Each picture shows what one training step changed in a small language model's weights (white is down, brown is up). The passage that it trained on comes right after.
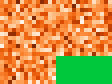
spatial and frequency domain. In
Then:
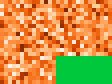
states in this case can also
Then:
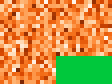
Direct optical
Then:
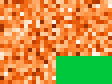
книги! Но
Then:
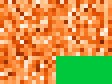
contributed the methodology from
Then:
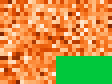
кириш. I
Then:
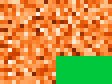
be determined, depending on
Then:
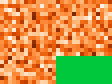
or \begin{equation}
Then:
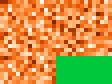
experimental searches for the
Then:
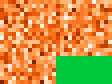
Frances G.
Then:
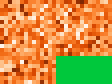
example of crack
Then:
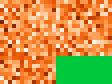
England LJ,
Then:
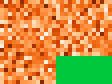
the Super Computer
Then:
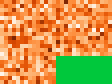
in this section, the
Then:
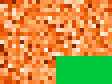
Hafid, Z.,
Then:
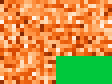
bosh muharrirlik
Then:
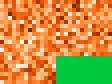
we select $n$
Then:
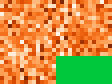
основі ковзного
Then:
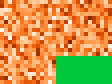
Perspektive des
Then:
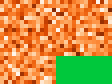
respectively. The variance for
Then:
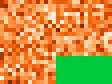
evolves across
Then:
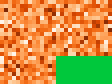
auxiliar na prevenção
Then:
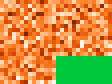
been measured in stars with
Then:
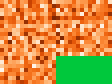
moments on the
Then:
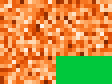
Vilmane A,
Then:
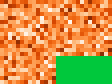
Press. - -
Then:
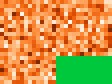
которого мог
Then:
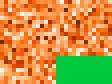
Zahlen geht
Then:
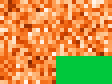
surplus stock
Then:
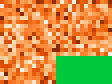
deb nomlangan
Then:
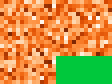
A new series of integral
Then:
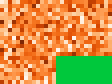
Collaborative Project
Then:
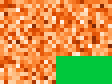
tadqiq qilish
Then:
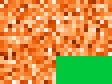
us illustrate how this
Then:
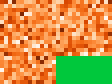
values of the decoded
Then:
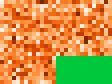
archeological lead dating
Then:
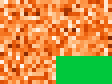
one-dimensional sweep
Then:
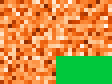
the 7 helicity
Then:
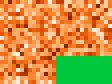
also complete down to
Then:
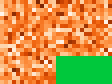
of the excess energy in
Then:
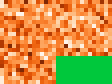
algorithm, we compare it
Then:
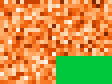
re-express the
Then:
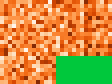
initial conditions, and the
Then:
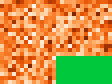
management system*
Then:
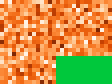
attributed a specific
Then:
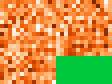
to propagate.
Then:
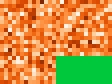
TeV}) \sim
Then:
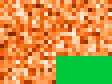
\end{figure} A
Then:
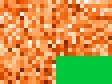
угле, по
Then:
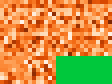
width 0.4pt
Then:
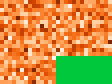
Jobs Report
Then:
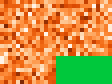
mengatasi masalah
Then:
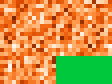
model. The metric and
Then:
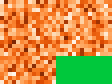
delay of the ${\rm
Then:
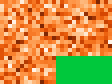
a ranking of
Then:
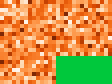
is a point where larger
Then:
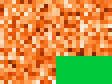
the Consortium
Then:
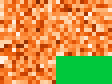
the structural factor and the
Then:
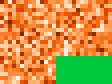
discurso. Un
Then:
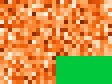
then generated random viable
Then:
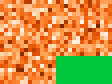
TESS Input
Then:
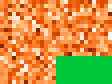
plano, o dos
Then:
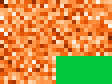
distributions by performing a
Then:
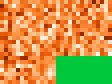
the minimal Standard
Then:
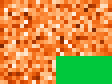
social que o homem
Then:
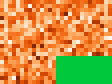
throughout the
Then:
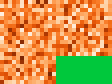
of the magnetic flux.
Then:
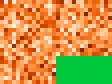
que conoces ya como
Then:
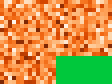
LHC, including
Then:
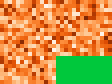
percent, respectively. For
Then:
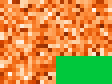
Analyse von
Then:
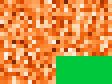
принять вызов
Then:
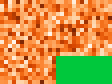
neste nível em
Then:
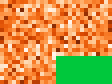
lain terjadi pada
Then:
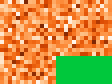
in the location, number
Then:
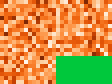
empresa e pode
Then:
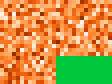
modern world
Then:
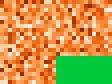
of clinical research and
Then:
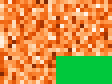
the accuracy of
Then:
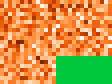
star begins to
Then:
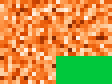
which is reflected directly
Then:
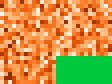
de entrega sugere
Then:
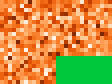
Sides of a
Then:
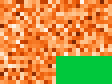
переписаний у
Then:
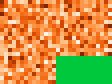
en développant
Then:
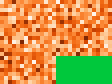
selected based on performed
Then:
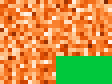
con las necesidades del
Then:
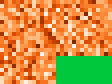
alunos com a
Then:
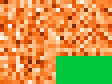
\pname{} as
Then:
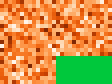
на викладанні
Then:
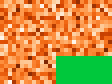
and Fermi level
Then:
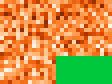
\qquad\quad {}
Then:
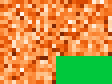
залишати десь
